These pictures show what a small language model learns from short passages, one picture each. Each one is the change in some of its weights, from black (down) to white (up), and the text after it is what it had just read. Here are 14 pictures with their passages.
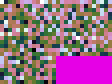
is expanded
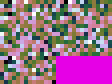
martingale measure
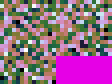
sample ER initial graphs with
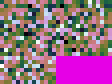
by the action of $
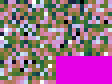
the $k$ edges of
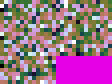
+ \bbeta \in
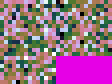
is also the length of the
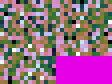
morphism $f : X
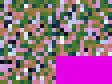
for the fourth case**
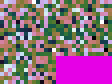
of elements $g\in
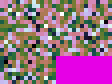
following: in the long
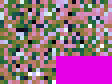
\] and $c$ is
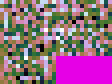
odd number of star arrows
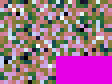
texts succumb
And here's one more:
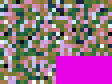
\Phi_a]$ and
